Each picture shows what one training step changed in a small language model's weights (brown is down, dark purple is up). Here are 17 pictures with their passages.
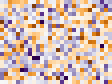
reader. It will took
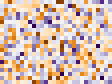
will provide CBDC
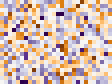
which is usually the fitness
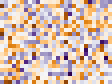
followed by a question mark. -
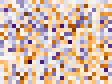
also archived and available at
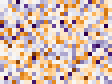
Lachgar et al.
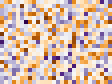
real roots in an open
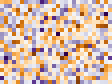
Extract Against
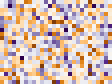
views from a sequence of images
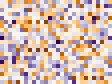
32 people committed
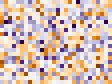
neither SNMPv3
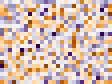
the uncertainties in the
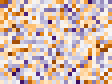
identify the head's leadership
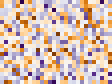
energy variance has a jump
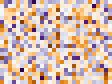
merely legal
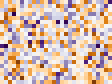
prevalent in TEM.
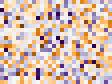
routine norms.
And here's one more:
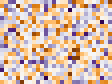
as having a specific need: the
